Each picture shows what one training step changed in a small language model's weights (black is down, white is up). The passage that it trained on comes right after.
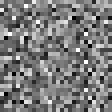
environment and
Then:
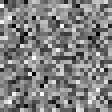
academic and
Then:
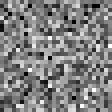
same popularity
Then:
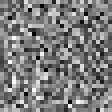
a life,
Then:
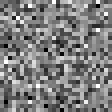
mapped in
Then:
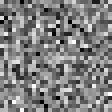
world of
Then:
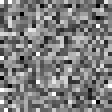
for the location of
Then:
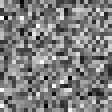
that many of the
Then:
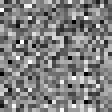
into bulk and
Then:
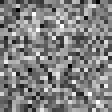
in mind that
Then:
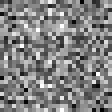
installation and
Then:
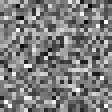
those over 70
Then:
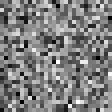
overcome test
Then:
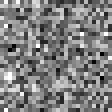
code blue
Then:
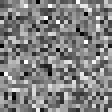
With DERs
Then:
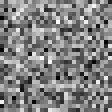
of fluffy
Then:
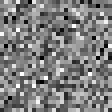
los convenios
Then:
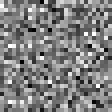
и вить,
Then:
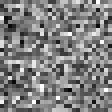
Yes No
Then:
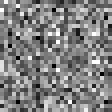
sample source.
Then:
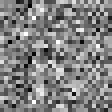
um processo de
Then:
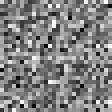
and displacing
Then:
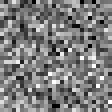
fatte nel
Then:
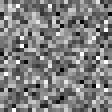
la capacidad
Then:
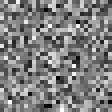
types of processing
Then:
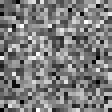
НС МБ
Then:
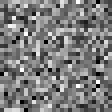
We extract the model
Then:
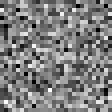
2. Frequency
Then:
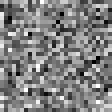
\item What should
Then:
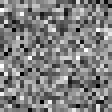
these terms. We have
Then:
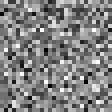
on $g$ but
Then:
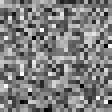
state of polarization
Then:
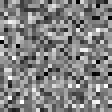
A follow-up
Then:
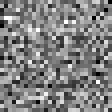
in the patient
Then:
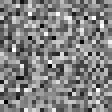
de tenir
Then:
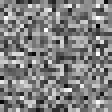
field theory is
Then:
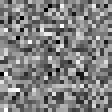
dual quarks
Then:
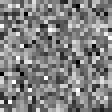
two sets of
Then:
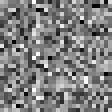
a multiple of
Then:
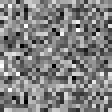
extracted. The
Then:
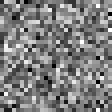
plant organs
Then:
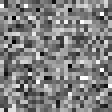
Even in the
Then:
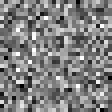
take one of
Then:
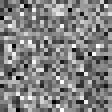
achieved by
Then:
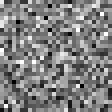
Because ?
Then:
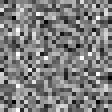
equipment take
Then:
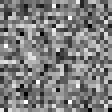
for the noise
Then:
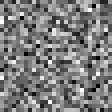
had problem finding
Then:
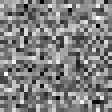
the probability for
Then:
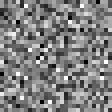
these perceptions
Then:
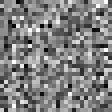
relevant in the
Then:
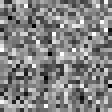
or triggered
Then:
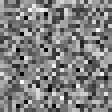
на том,
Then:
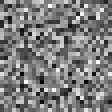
that may remain
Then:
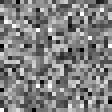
is towards the
